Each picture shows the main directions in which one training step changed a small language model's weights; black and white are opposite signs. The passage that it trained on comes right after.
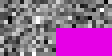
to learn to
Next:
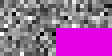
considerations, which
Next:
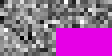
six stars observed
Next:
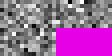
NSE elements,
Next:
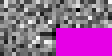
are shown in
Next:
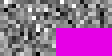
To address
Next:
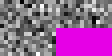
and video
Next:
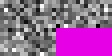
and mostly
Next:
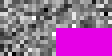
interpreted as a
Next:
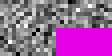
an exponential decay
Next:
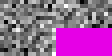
we focus on the
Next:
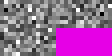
In summary of
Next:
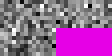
and (c)
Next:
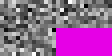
interaction between the
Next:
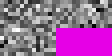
of the graphene
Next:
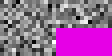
three constraint equations
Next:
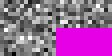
of Cases
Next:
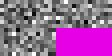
measurement, the peak
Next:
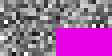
work we compare the
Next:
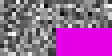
has the following
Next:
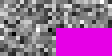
in the cluster potential
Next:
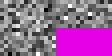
states that every
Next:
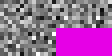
the nodes and the
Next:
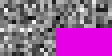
et al.
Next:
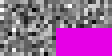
effort does not
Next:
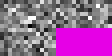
some useful features.
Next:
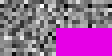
which represents only a
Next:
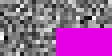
the scalar radius in
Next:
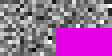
the other particles
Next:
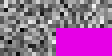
are large enough
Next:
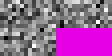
time. The
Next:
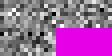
decay widths in
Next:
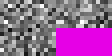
from harder
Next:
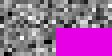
Followed by
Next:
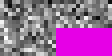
the vanadium
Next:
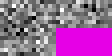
every audio
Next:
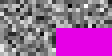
the allowed range
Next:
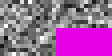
possible subsystem is
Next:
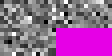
how far the surface
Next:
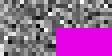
we re-ran
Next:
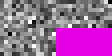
investigated the
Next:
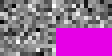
interior of the
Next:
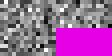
From here,
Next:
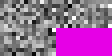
defined as the
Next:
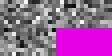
when the initial density
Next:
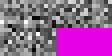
the e/p
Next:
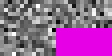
of the number of
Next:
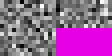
and writes
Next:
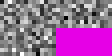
but this is out
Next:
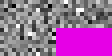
scattering studies, we
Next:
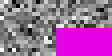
repelled from
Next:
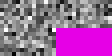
a function of the
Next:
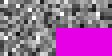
The final version of
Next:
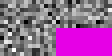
by the particle is
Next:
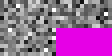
Research Institute,
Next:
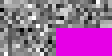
9. The calculated
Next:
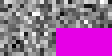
numbers of input variables
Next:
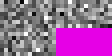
parameters to model
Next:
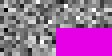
are infinitely
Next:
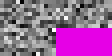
is due to the
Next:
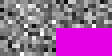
NIR ($\lambda
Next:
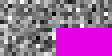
be studied in
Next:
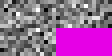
reviewers for
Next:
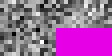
(top) and
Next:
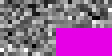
6$, since the
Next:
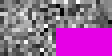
distribution. Using
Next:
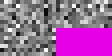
kinematic limit,
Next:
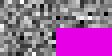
and thermal conductivity
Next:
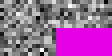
spatial bounds.
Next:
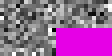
electrons in the
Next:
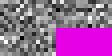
the needed sample data
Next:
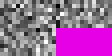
all electronic measurements
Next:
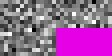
the mean of the
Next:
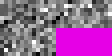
dock to allow
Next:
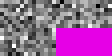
the test function used
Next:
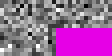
the heating
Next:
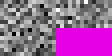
for all possible
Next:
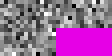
We find the result
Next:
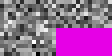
the first stages
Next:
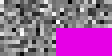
median length of
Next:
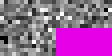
scheme that generates
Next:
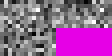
Section 2.
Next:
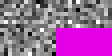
$\phi$ is
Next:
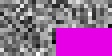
the box
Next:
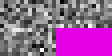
at inference.
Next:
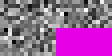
1} The average
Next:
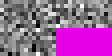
luminosity beyond that
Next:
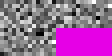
the vertices of
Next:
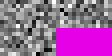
element of three
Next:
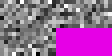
also studied the angular
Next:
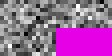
subject to direct
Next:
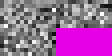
found in the following
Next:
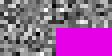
following absorption of the
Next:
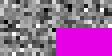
above the critical value
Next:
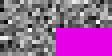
results. The main
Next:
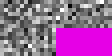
of the magnetic field
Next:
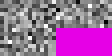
distribution will be given
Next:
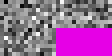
option of
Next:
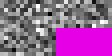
of $\sim$
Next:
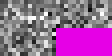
hardware complexity
